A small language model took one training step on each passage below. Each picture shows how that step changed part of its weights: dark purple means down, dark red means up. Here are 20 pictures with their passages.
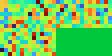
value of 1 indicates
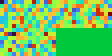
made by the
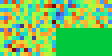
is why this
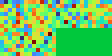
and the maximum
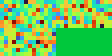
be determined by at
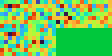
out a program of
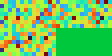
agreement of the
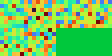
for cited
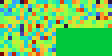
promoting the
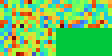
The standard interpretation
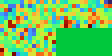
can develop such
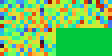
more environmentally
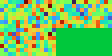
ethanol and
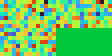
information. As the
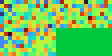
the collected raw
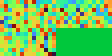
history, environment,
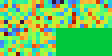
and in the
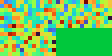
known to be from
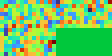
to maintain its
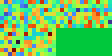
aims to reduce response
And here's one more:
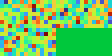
investigated the
